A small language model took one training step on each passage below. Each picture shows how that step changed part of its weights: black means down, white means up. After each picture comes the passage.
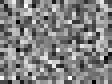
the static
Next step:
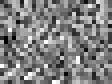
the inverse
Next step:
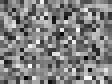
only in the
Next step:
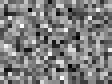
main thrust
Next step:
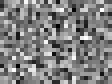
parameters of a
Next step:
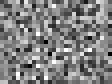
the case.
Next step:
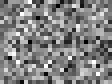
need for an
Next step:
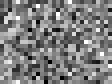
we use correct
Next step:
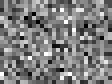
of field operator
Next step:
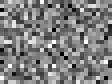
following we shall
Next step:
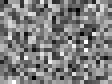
our experimental
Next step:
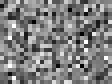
experimental studies
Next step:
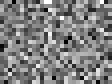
by simply
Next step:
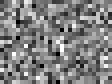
a large number of
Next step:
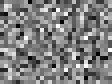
influence of
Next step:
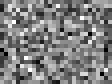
design a
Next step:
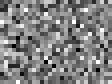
$3$ effective
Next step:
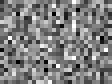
result} after
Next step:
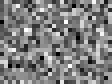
these sets are
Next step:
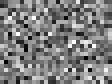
in the data is
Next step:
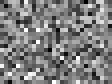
the interaction energy in
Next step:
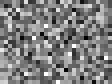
using the proposed
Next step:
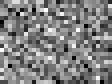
and structure, such
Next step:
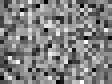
areas of
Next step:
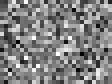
by increasing the
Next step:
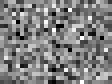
because of the data
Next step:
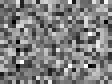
the binding
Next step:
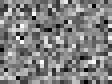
quark and
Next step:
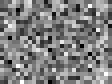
long as the
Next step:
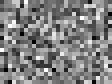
actual observed
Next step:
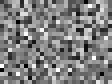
the presence of
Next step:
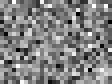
during the
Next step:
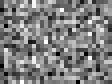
field theory level.
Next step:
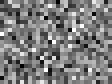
are given through
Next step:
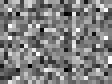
discussion, consider
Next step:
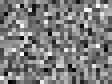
of integrating
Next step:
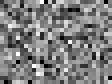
consistent with the
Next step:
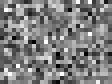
field theory, this
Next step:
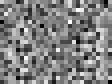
the deviation
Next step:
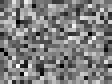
a design
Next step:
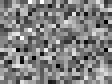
assuming the
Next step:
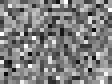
to the following
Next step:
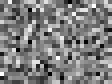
dependency factors
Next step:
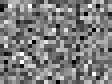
K with a magnetic
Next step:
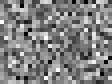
take the
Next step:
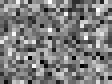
comparison with the
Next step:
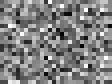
realize high
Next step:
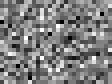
estimates presented
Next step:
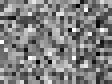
scale studies of
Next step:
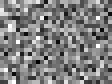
predicted by
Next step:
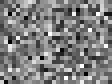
model. To this
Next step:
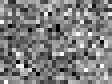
\sim O(
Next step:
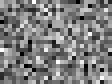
functions which tend
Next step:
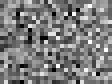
reduced data
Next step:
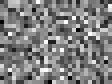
and can range between
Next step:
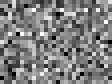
Analysis of
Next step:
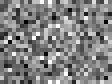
proportional to
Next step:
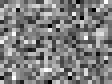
comparison between
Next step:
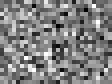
of how such a
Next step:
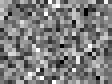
as input to
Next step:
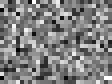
a better
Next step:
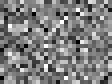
and subsequently
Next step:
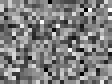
its gain due
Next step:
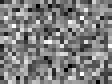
be exactly
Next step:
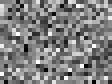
is modulated.
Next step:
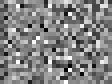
by the strongly
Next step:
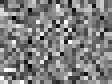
within $R$,
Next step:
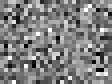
2) There
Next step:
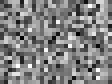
the type of the
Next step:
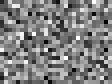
are assumed to
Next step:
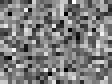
these observables
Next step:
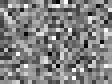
to this object
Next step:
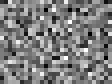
direction to show
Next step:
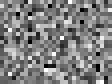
when transforming
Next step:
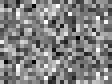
such that the
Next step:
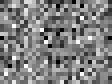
ranges over
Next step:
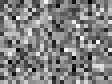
employ any
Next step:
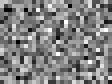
the drops
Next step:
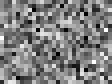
escaping the
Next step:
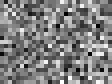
The future
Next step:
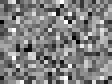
minimally from the
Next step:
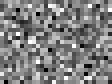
metric functions.
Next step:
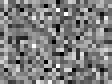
data points}
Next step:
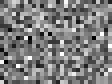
with a linear fit
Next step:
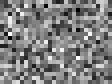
this energy range,
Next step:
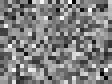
in a periodically
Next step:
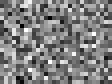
enters a
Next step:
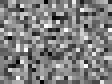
of momentum to
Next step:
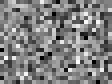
they will be
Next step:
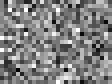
thus, increasing
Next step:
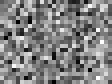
presented the effective
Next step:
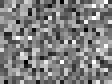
describe the magnetic
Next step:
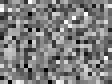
physics (see
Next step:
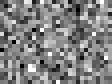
these two identical
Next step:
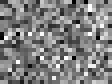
When the
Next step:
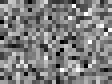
As we will see
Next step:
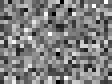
or a few
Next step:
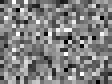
be a particularly
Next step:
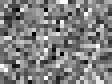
that it corresponds
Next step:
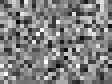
the measurement
